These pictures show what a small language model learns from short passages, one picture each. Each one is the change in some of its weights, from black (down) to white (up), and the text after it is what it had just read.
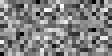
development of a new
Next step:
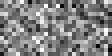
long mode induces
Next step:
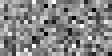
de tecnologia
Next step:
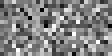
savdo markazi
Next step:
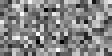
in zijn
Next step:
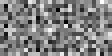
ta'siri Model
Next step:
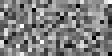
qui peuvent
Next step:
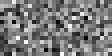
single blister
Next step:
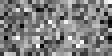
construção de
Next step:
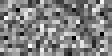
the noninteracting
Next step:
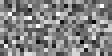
shortfall of
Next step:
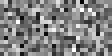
critically analyze the
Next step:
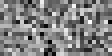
14 segundos,
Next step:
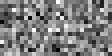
influence of Mn
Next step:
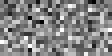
the reasoning
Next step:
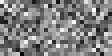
to dispersive
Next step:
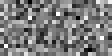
appearance of
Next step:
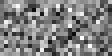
março de
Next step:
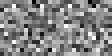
as Bayesian
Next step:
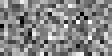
to amass a sample
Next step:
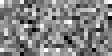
present for the first time
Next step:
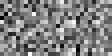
branch also
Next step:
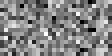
of the energy is
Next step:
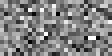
Fourier space
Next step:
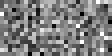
sufficient to allow
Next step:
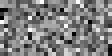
separate muon
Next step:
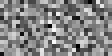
growth by
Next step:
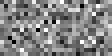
olib boradi.
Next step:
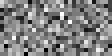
search of the
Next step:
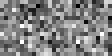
of selection and
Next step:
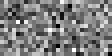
supports a
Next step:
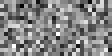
of changes.
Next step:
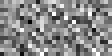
as well as in the
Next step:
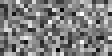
ҳар йили
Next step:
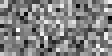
to the samples
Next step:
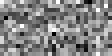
present conclusions in
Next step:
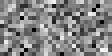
without modification from the
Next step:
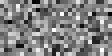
inset), as
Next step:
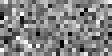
black and a
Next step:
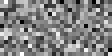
et al.~use a
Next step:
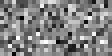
which is an argument
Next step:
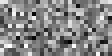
that is converted by
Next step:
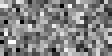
in Allen in
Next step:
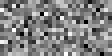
number of approaches under
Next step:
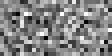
existir e são
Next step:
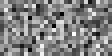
on Selected
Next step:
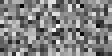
the methodology of
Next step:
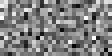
the FE part
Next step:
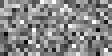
va baholash:
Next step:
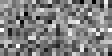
result, security
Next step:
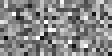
subsection we discuss the
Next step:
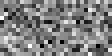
São Paulo:
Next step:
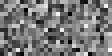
солиста и
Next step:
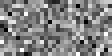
and Anirvan
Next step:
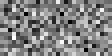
smoothness of
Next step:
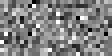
mean) to approximately
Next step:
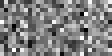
va an‘anaviy
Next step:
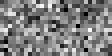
selama 3
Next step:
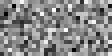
di due o tre
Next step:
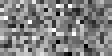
generali sunt
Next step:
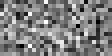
shown elsewhere,
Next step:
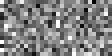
padrones de
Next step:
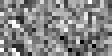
In other words,
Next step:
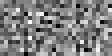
*r* in
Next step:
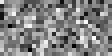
in beginsel
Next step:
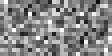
we will describe in
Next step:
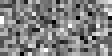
with the bandwidth
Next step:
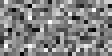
we calculate the pair
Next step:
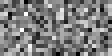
циљ у
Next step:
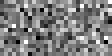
todo a partir
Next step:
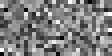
greatest value
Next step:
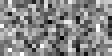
then computed. The
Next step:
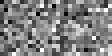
asar qiymatini
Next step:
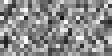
es la de su
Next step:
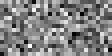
corrections. Of
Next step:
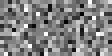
bilan shakllantirish mumkin
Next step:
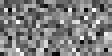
der Anlage
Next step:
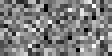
\be E_n
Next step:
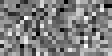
frequency given by $$
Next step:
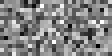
the following we denote
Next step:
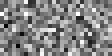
two conical points with
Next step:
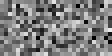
of newly formed
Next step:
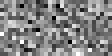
of the pump frequency
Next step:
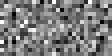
і функції
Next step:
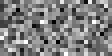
у особовому
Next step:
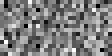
des Geldes
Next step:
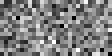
auf eine
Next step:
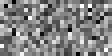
en nuestras
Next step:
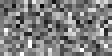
We perform Rabi
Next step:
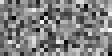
clearly visible
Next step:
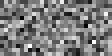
appropriate value,
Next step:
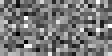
putative RC
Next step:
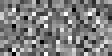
beyond the standard
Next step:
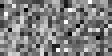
area enclosed
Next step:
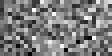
the NHC
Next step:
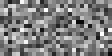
| Scenario
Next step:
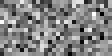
O restauro do
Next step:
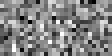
in the following. We
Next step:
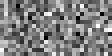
method for classifying
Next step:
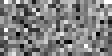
capability module,
